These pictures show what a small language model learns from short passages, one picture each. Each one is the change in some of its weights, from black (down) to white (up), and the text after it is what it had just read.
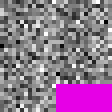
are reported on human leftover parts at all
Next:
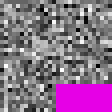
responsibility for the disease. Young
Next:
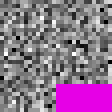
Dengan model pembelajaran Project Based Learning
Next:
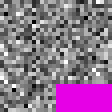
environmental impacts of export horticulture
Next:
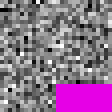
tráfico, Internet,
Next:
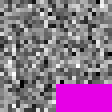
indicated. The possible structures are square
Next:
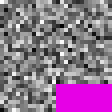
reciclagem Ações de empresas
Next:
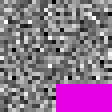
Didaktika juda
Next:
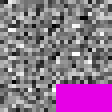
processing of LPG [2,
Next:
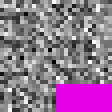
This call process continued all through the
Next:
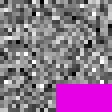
boradi. Ona tili
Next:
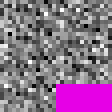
is, how it operates, and what
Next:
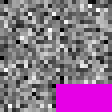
excess is then compensated from the
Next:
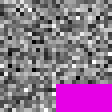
feature in the gaming environment to create
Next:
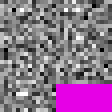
strongly affects the mechanical performance of
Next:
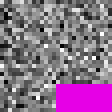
of water contaminants by trace
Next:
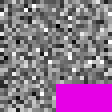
percent error (%error). The results
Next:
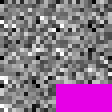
está nesse eixo, com
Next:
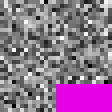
SMEs adoption of social media
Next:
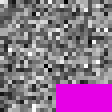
especificamente as políticas públicas
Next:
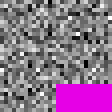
increase, while drugs of natural and
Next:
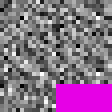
od końca czerwca
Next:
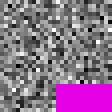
analysis is of critical importance. Кириш
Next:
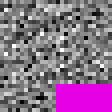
vaqtini mazmunli tashkil
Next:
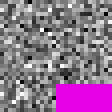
teatro, concerti di
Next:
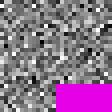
years and 6 years respectively. (2)
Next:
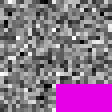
el presente estudio, es expresado como
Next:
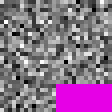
Figure 72. In Austria,
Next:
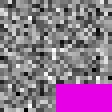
simulate tests of photovoltaic
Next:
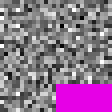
for the immobilized and soluble
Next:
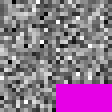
grain, or in the bulk as
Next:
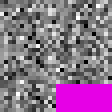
san'ati maktabini
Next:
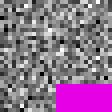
one as it exists in all four quality
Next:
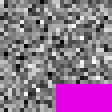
forma definitiva richiamava un
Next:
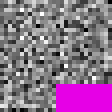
IV (given the same dose
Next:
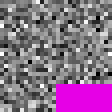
receipt and expenditure of
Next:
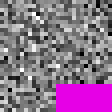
and Breakout rooms, under
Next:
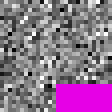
pessoal do art. 5º;
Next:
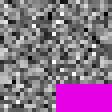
aumenta a lacuna entre as
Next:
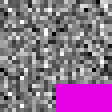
second model is used for the right eye
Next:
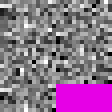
bog'liq deb hisoblaydi.
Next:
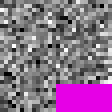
**Inovatoriai ir
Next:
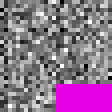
the goal of decision management." 2021 International
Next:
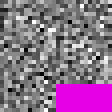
water. Transfer the above solution into
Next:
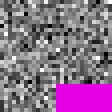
concentrations. Atmospheric
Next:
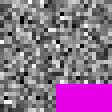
College Loha District
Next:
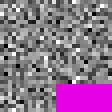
Table 2 shows the percentage ratio of hybrid protocol
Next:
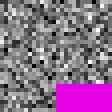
from all individual participants included in the study.
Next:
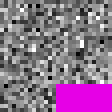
in breaking the “coop” first
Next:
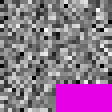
her cell phone as a melody
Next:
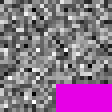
les travaux d'audit
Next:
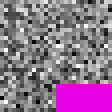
Jamiyat, ishlab chiqarish
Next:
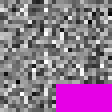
high temperature alloys tailored for
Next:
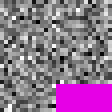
example Poiseuille equation is
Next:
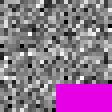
J.B.Sey va
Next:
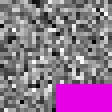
Hidayatika et al., 2019).
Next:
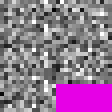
out in two directions: increasing the level
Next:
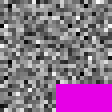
eliminar:** Es la vía de
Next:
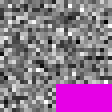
For me the important question is whether or not
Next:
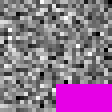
same time, I would like to hope
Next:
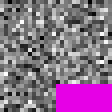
Fagundes, Universidade
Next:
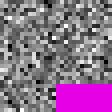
другого дохода (с
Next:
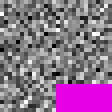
ante una doble problemática que
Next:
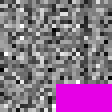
ва унинг тарбиявий
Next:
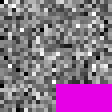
instructions, continuously monitoring the
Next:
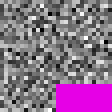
the selecting of the components. This includes
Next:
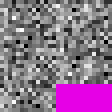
las otras lenguas previamente
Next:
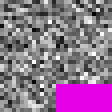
technologies are adopted and adapted in different
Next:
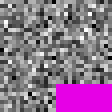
Das Bild 4 zeigt
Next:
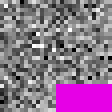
Developing best practice codes for creative
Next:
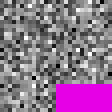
una fuente de iluminación
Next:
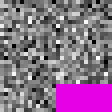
Egregius Ediciones. -
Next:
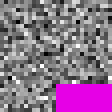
the modified 6LoWPAN
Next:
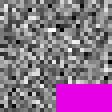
pela FD das mídias,
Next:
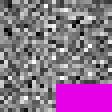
to read “fake news” and
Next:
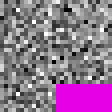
the previously mentioned time series features are shown in
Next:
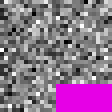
dinâmica que engloba
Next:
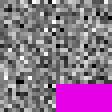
um outro tipo de ambiente, a
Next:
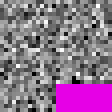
va versiyalar, axborot texnologiyasi
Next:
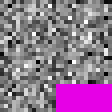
qarshi qat‘iy
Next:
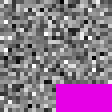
tarbiya nafaqat
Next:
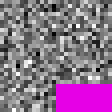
MARC](#) |[Campos
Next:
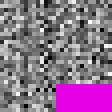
Пациент С. был
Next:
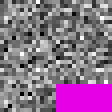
other help-desk agents cannot modify
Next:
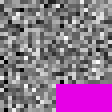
game theory but adapts them to reflect
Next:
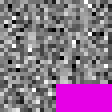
usuli bo‘lib, undan
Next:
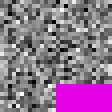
va axborot texnologiyalari”
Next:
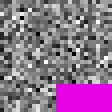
para uma discussão póstuma a
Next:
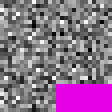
of a sensorimotor component of
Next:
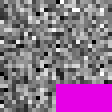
Research and Innovation Actions under
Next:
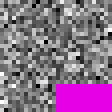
Psychologie diskutiert,
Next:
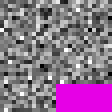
generally accepted that the term AI is
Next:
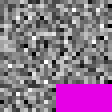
model, respectively scaled by
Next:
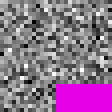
equations, the effect of metabolite
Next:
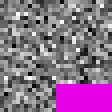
has a significant effect on earnings
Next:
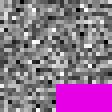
incelendiğinde test
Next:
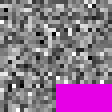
age of 30, with many studies indicating
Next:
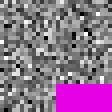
banking, mobile phones,
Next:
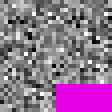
released and then inhibited
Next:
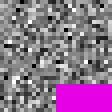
± SE of triplicate
